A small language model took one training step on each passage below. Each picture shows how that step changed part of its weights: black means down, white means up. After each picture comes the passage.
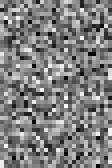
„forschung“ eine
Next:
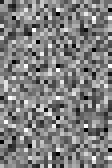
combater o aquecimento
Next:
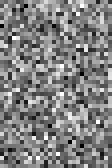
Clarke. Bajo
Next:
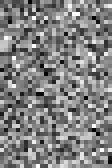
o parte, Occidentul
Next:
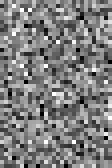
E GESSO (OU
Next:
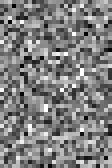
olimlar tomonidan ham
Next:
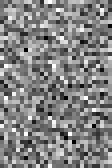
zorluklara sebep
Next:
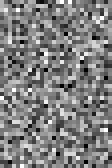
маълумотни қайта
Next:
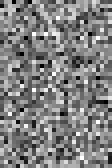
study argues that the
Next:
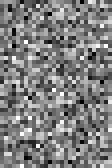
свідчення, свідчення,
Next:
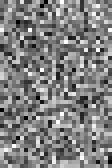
los pacientes. Por lo
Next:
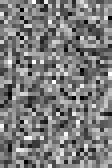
salafi. Haqdin
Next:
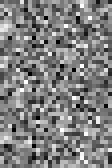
бўлади. Беда
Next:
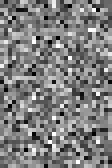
Метою нашого дослідження
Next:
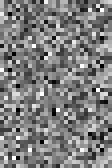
primeros meses de vida e
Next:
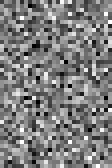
с юридических и
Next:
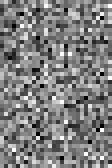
adalah kenapa
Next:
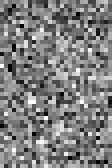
so'm, jismoniy
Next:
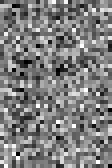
this work was to study the
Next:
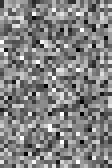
узбекской музыки
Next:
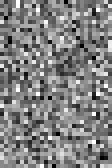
Sciences, Professor E.N.
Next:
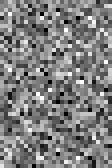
на педагогічний
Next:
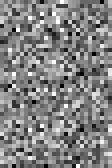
desde dos campos: lo
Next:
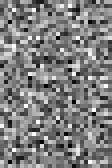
moslashuviga pedagogik
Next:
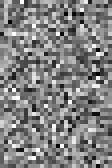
a Santa seguia em direção
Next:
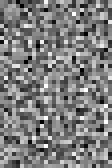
ташқарисида ҳам
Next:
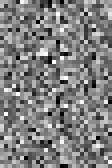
ёрдамида ёзиб
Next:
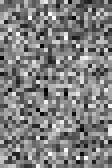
penularan pandemi
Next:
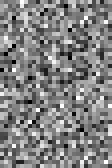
werden bereikt.
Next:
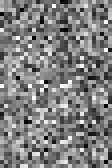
билан боғлиқ
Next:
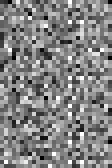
reciclados deben
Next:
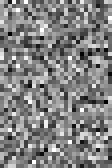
études empiriques
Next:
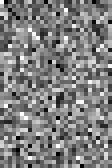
calendário — criando uma
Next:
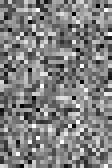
undash zarur. -
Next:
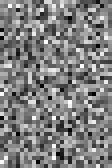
instruirii, pe
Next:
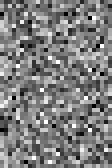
Değişken Kategori
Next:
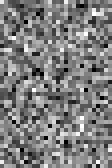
social needs, and
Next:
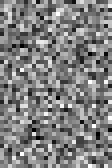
O'zbekiston Respublikasi
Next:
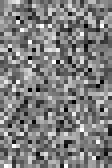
учатся совместно
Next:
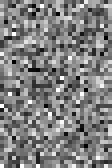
Anwendungsmöglichkeiten in
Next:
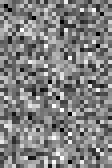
XIII–XIV ст. під
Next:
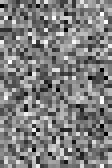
fiind și una principală
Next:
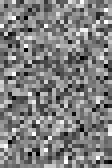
Revokationsliste von
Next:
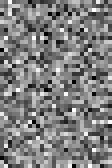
um homicídio
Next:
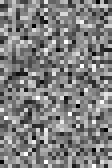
in-depth observations and
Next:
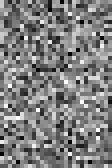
contingente, mas um
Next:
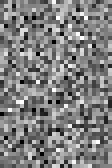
در بخش مدیریت
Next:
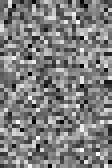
şiirlerin dinî olması
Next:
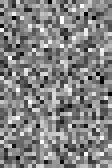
ser, ya sean prácticas
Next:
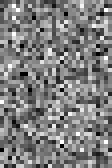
y velocidad de
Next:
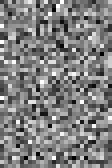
qilish masalasi sohaga
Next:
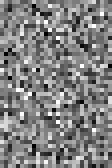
землю. Кроме
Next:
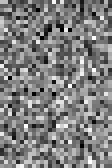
на развитие представлений об
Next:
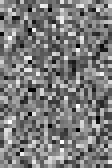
Sparking student
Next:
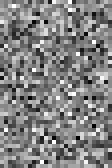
o sexo masculino
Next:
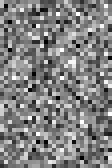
правопреемства в
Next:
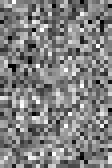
sekadar merupakan
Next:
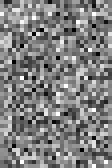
vazifalari, ularning
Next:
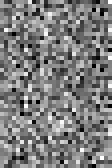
Verwöhnung ist von der
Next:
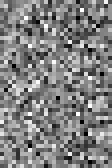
federalismo en nuestra
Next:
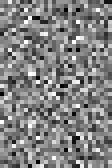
foi marcado o advento
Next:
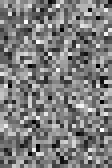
autorul ne vorbește
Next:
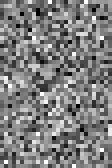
технічні засоби та
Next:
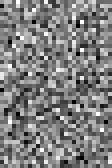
Dangasa ishyoqmas
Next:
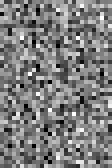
Beneficencia. Por
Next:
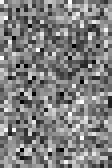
organiseras samt
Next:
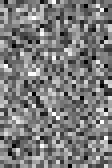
weitere wirtschaftliche,
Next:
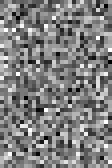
va muzeylashtirilgan
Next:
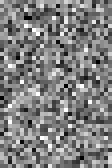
Harper Collins,
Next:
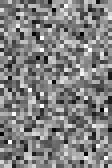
на процесс общения.
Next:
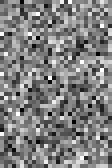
bajarish uchun -7
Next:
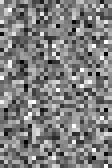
Ayrıca siyasi
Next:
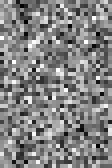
Brings it Closer to
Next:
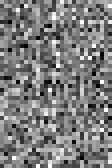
mengakibatkan adanya
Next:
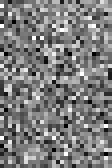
на пост президента
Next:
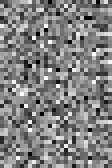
como fuente The Conversation
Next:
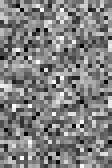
культуры. Язык
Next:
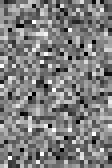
нормативности в малом
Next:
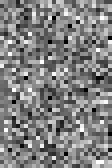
stations les plus proches :
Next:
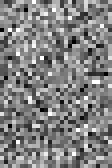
vezes mayor que... - DE
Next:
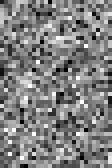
«О дошкольном
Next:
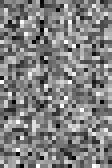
mga tagapagdisenyo
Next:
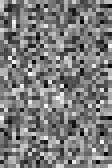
agents, especially during
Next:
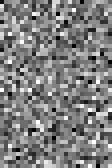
maktab o'quvchilarga
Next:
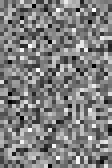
va ularning jamiyatdagi
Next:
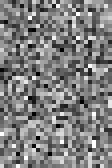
пространства в решении
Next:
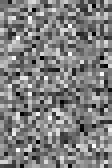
Nederlandse Antillen
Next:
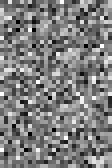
va uning ijtimoiy ahamiyati.....
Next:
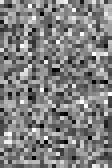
двойственост се
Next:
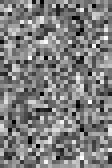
Tecnológica de Pereira
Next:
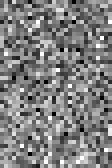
Game Motivators and
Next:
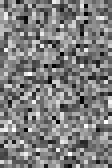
Montserrat com del
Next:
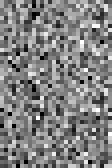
la población que ha sido
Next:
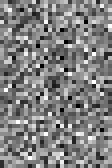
man kann davon ausgehen:
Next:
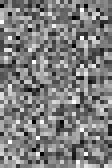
olsak, o‘quvchilarning
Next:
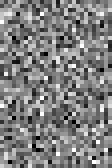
en la elaboración de las
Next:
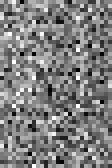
сравнения показателей
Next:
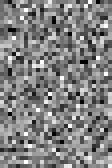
асосий захарли
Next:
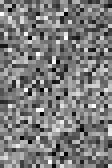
penambahan variabel diversitas
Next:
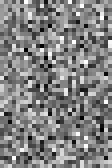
topadi. Bundan
